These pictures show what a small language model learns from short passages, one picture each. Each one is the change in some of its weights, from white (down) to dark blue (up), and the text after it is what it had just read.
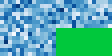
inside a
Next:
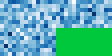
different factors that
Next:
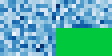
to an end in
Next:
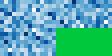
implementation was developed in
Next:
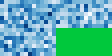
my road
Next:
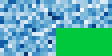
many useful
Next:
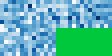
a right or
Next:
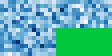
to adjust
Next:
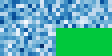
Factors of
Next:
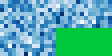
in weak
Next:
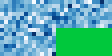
industries and have
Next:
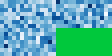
to existing
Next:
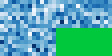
concepts can
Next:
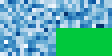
of patients,
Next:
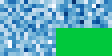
of the base
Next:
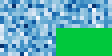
we report the
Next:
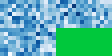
assess associations at
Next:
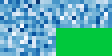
obtaining a total
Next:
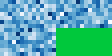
application on soil
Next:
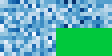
the diameter
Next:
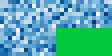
the musical
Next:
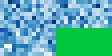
between two design
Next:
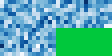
During this time
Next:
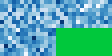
interaction within the
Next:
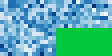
has taken
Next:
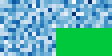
the individual to
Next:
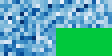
grown in
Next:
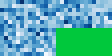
than half
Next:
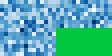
are quite
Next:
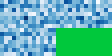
be referred
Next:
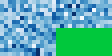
to make the
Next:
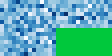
is able to
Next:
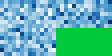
new spectral
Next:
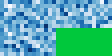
setting time,
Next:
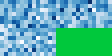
particular in the
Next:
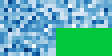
that cause an
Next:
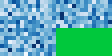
changes between the
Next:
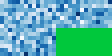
the fastest
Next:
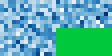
to my
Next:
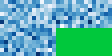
control groups must have
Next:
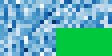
highest impact
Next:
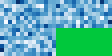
weeks showed
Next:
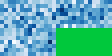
to optimize
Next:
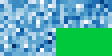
and typos
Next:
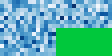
and growth through the
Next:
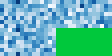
and PF
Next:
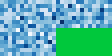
to obtain access to
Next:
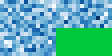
of the samples of
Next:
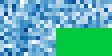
the diurnal
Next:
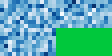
is the desire
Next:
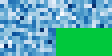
as well. It
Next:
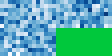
these materials have low
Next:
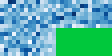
most prominent
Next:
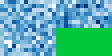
of the four
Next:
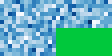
PVL or
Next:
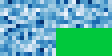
Using a
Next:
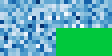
patients with a
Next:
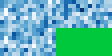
Prob. C
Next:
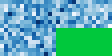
multiple states
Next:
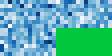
They are
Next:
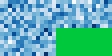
for waste management
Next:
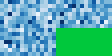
number are presented.
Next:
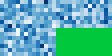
In the framework of
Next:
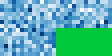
planned so
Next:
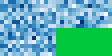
over the reading
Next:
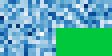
It sets up
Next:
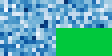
resulted in
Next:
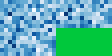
analysis data and
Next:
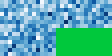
participation in
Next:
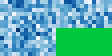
significantly reduce the
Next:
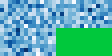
is known for
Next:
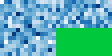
is the measure of
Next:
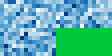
(9 species),
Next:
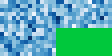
may play a
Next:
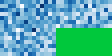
the 20th to
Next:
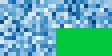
since the
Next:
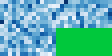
source or
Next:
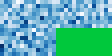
us today
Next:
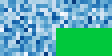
to the potential of
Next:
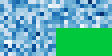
and the behavior
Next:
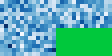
in Mechanical
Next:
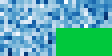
people do you aim
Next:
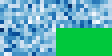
big data and
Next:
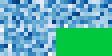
introduction of
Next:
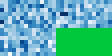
is conducted
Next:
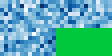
integral part of
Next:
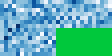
and Equation
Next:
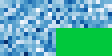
architecture concept
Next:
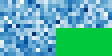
plastic case
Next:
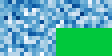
skin or a
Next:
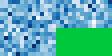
regression equations
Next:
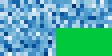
was observed across all
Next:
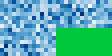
present invention
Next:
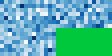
out there. We
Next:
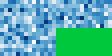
– Yes
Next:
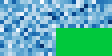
development of soft
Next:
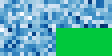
City government
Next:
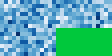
done using
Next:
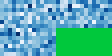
a consensus
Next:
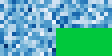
planning and
